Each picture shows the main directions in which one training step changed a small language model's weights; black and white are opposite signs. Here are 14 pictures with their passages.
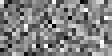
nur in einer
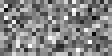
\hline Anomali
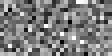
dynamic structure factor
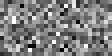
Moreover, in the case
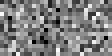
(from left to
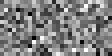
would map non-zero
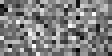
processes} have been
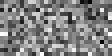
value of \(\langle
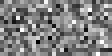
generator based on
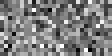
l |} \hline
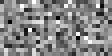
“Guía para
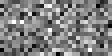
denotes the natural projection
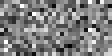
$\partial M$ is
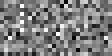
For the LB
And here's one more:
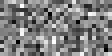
is the data collected
